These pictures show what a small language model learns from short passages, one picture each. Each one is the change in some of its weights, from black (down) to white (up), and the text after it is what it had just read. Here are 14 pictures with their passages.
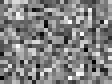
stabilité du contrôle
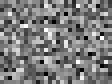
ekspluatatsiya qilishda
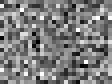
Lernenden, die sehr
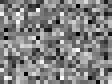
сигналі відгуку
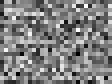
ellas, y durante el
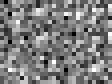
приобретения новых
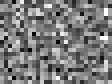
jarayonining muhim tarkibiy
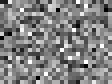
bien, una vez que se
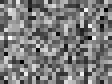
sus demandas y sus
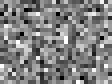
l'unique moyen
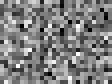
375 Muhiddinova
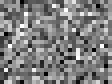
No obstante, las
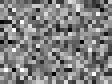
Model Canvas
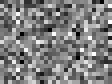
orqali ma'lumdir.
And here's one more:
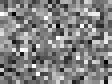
Anadolu Basını,
